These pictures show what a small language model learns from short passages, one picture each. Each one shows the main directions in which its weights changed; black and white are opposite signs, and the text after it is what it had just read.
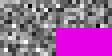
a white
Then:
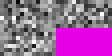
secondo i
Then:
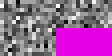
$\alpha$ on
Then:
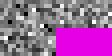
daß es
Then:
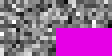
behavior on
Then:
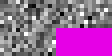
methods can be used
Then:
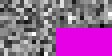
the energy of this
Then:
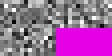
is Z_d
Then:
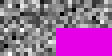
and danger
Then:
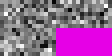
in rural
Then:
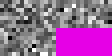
the initial
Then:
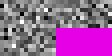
of less than
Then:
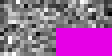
volume that
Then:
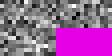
between the individual
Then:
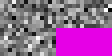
to capture
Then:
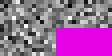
terms of an
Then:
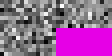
the event in
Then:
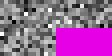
residue method
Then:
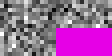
– Energy
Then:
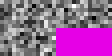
we use a
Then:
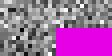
Diante de
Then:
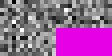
K (min
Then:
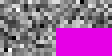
between GCC
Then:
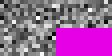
to Landau
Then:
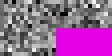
In our work we
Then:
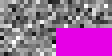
analysis. The
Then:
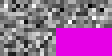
turned out
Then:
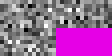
Global 1
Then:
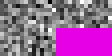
om alle
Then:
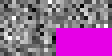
vote was
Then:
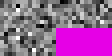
for which they are
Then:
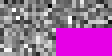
in space and time
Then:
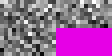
impact of the
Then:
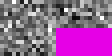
étape de
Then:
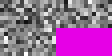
the content of
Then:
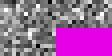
similar object
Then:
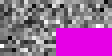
we report
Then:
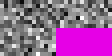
of 2 and
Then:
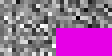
of lease
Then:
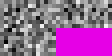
gerais e
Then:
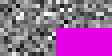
to energies
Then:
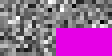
the religious
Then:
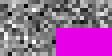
the parameters like
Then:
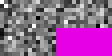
a causal
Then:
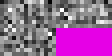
in steady
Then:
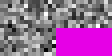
system both a
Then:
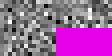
In short,
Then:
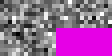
single particle
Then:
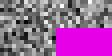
the subject of
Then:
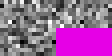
partly explain
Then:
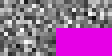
with the measurement
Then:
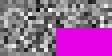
clause with
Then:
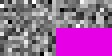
a pileup
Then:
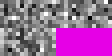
others were found
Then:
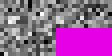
community in
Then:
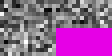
the stability
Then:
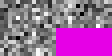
use at a
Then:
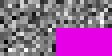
changes or
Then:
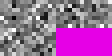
coupling generated
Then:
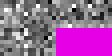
is similar to
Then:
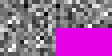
biri –
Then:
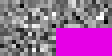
rights to
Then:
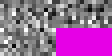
va o't
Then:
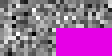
studies included
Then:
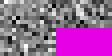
for including it
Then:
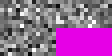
line currents
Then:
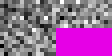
and values of the
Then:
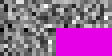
perto o
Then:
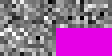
basis for
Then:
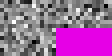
analysis, because this
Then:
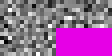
not yet
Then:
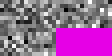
the observations from
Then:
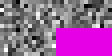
structures, this
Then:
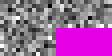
more general case
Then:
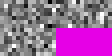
sector – 2
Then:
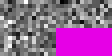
for each run
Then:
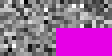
is the total
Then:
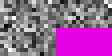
reachability and
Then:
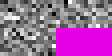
significant reduction of
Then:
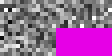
emergent data
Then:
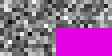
limitation of our
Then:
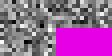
the sixth
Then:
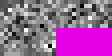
de variables de
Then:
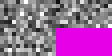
with matter.
